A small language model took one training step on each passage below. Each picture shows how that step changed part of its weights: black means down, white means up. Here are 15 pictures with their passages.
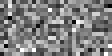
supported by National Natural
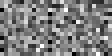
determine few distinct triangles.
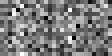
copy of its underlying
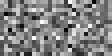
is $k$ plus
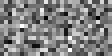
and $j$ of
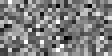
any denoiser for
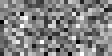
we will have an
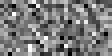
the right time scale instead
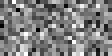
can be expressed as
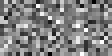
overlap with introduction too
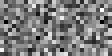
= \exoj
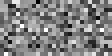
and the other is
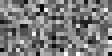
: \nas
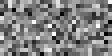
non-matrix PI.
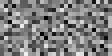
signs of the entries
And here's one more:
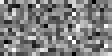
$G$ is the
